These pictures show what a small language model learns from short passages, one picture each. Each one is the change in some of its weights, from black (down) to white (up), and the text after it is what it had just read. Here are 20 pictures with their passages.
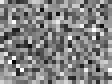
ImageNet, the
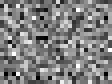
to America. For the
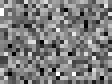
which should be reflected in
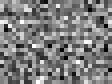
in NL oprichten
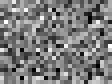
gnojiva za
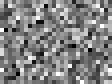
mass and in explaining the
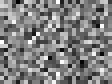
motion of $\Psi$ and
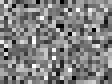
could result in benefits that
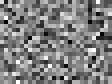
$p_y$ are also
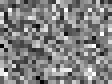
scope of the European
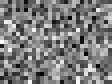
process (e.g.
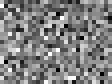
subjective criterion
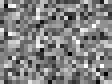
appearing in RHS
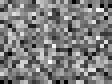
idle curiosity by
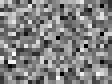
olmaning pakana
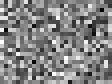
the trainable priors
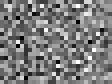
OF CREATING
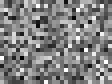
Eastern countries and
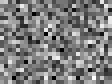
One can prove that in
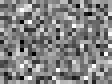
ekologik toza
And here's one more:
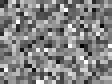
do Conhecimento da
